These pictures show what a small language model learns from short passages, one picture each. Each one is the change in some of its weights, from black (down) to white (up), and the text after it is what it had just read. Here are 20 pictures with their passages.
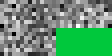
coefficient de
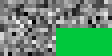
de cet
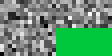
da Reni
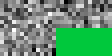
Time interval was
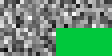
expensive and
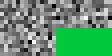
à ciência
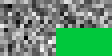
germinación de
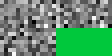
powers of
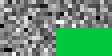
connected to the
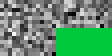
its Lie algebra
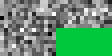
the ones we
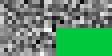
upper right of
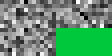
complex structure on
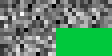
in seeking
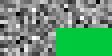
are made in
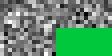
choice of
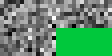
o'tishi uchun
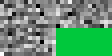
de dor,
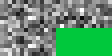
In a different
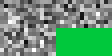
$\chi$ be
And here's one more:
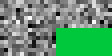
in cohomology
